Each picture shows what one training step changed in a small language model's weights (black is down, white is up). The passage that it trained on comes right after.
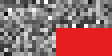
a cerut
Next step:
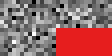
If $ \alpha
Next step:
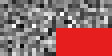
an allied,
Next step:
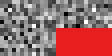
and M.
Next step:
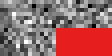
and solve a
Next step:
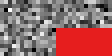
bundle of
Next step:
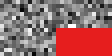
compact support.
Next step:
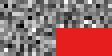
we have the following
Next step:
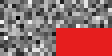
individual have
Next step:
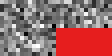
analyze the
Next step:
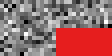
for array
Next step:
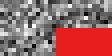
on all areas
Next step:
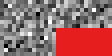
it shows
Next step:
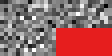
as expected.
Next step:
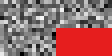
study a class of
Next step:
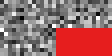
How to
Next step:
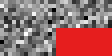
at least
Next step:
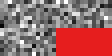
with complexity
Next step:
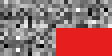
rules from
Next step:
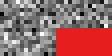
through human
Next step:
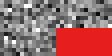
is similar to
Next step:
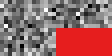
the past 20
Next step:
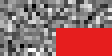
of the PDE
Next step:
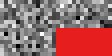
variation bounding
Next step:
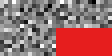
proved by
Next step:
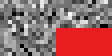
uning har
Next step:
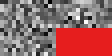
, \ldots ,
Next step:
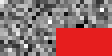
from 0 on the
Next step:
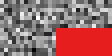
que tienes
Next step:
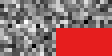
consists of the
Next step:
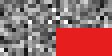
It affects
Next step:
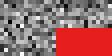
en la medida
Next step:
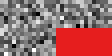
rule}. By
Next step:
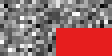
without loss
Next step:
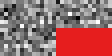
Now, using
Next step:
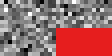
data was based
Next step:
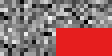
$\eta$ at
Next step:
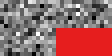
each axis
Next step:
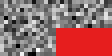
provisions on
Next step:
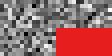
of parties'
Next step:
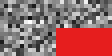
to the expected
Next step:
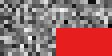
a gender
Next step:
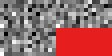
we focus
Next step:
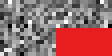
to minimize a
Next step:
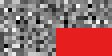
case to measure the
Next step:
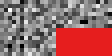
the function of
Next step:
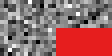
every year
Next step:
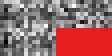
loses from the
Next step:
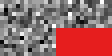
that would
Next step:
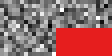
transformation} The
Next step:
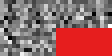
los procesos
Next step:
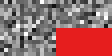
mg) for
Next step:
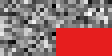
on path space
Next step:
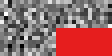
the unstable
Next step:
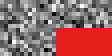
orientations of
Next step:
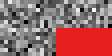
analysis, while
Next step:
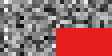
related to the
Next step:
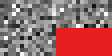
shapes at
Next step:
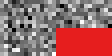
Yes If
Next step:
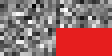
imply the following
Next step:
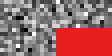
activities of
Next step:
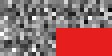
М м
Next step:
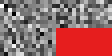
a partir de
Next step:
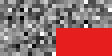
the importance of
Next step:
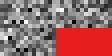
first computes
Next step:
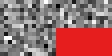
square is
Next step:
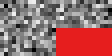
beginning of
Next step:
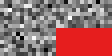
is very
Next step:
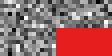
University of
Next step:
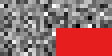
and $\xi
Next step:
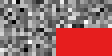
maps it to
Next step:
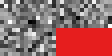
of teaching
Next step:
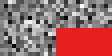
in the proof of
